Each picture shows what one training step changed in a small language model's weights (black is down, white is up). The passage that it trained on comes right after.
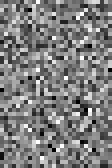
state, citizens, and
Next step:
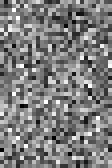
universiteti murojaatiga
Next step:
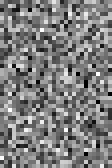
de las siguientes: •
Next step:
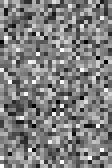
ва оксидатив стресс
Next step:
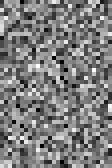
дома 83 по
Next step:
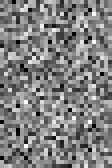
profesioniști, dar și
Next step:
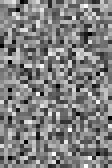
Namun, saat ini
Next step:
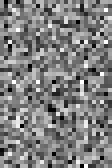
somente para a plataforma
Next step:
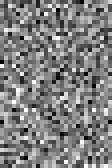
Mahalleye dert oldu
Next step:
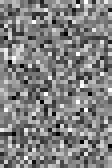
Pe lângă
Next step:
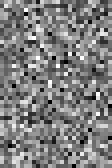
mumkin (1-jadval):
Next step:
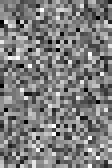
Bekdemir, Yunus
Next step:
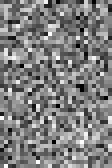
Ginebra, Suiza.
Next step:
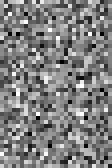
espalha rapidamente e os
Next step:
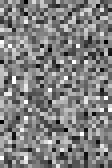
económica de cadenas productivas
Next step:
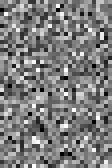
bu dasturiy vositani
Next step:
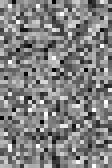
в майбутньому — інші
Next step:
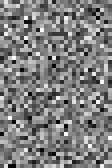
mumkinki, bu burchak
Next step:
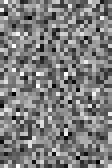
направленностью на устную
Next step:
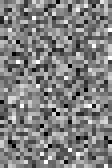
sobre resultado perinatal em
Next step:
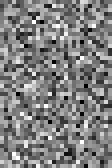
1953 yildayoq butun
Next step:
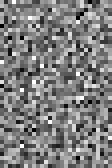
management, enabling the
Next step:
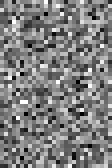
до вільного вибору,
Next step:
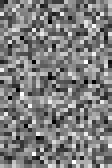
analyzed. The theoretical
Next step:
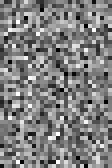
des Pays-Bas. •
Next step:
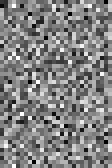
va o‘rgatish metodlari asosida
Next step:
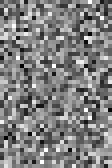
2) uso explícito de
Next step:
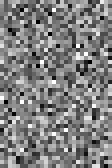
atual em relação aos recursos não
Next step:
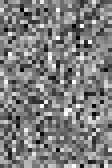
verificaram esse fenômeno
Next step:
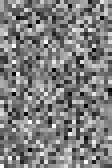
o segundo grau ou por
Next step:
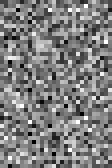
In Cuba, on the other
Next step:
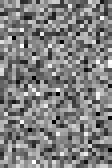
мінливість податкового
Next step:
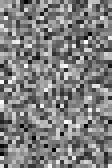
янги босқичга
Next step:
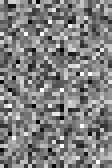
of stimulant use in a
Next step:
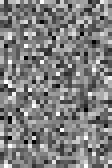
de materiais educativos que
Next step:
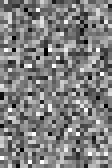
and immunostimulatory
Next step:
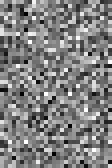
Estados desenvolvidos por
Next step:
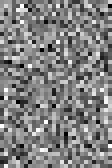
Aliyev B. – Doctor of
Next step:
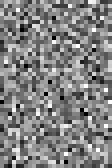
kelishi oʻrganiladi.
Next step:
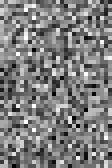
desarrollo socioeconómico de
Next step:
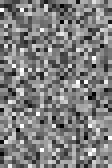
nos distritos ou regiões que
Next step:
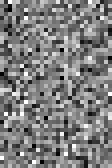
del proyecto de I+D
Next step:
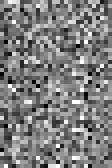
eine Gesellschaft ihr
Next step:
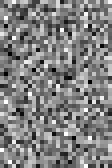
los pobres”. Na mesma
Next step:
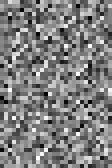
the rapidity of the
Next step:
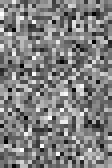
Avloniy va Munavvar
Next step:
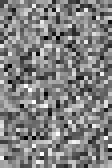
образований в пределах
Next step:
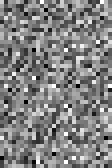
destacam a importância crítica da
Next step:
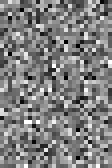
the Simples Nacional and discussed
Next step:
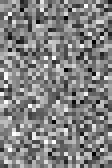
their ears – Ахмоқ
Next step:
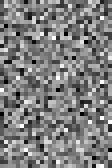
йиллик ислохотларнинг
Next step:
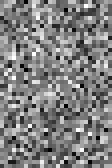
Précaution : Les
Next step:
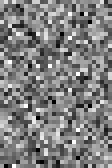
obligation carried out in
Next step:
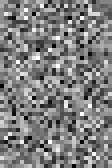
foizga yetdi.
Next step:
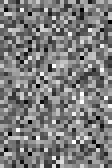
sia il primo sia il
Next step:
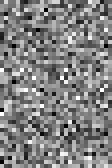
а также передающегося
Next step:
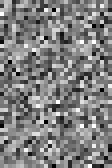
diri sendiri karena untuk
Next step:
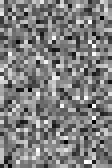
para la pregunta por el
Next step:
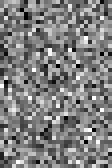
зміни частоти обертання
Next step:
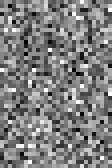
*Hellenic journal of
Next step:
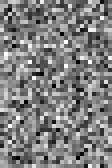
independent learning strategies. This
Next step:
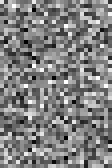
великою кількістю
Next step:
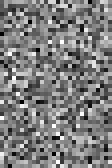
paminėti, kad
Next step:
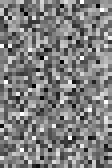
زال يمارس
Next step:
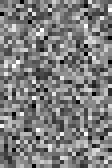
explains the possibility of
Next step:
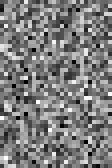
mesma tendência de acometer
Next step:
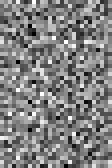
texnologiyasini maktabgacha ta'lim
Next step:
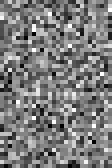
selon l'esprit
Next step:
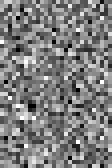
Medical Therapy from
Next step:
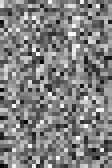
va maxsus dasturlar
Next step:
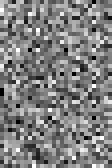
dan kelompok dua,
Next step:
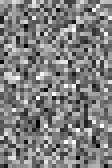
grupo especializado en la
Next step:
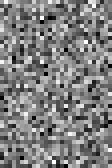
Уродовских В.Н.
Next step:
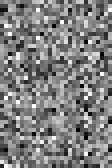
bone diseases.
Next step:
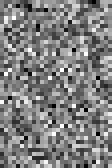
atividade antioxidante
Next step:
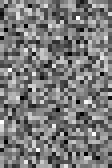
dobras e falhas
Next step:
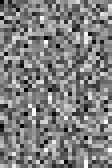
Efectos potenciales En la
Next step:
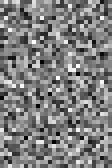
З огляду на це
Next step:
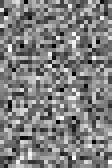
однією дійовою
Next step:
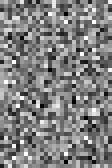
Aspajo, etc.
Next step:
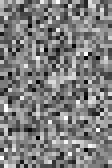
este sentido, en nuestro medio
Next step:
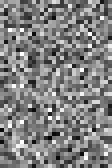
вагітністю після застосування
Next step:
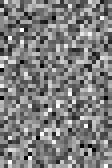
для дальнейших исследований и
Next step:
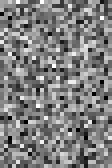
un video que sugiere
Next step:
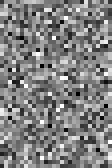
0 Name Description
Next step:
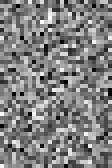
7. Петров В.
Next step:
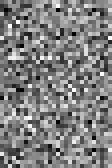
cálculos do cosseno
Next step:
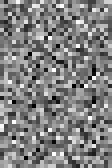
les entreprises ayant les
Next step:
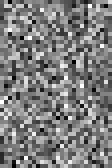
O‘zbekiston bilan har tomonlama
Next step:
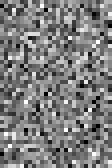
educandos que chegassem
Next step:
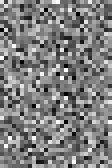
ҳайдовчининг ёнида
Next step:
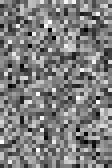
particular externaram expressamente a sua
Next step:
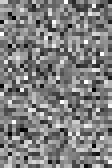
band terhadap kecepatan
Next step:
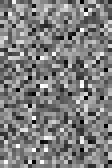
sale sfere de
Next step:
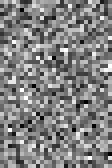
Помимо того, что
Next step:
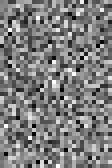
diqqatini jamlash,
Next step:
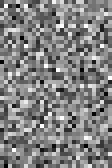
Antonio Berni, Sem
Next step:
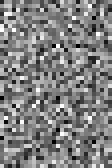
ayi se yega á
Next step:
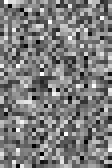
Ta'lim sifatini
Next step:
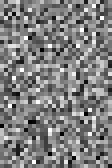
dans ce domaine ce qui a
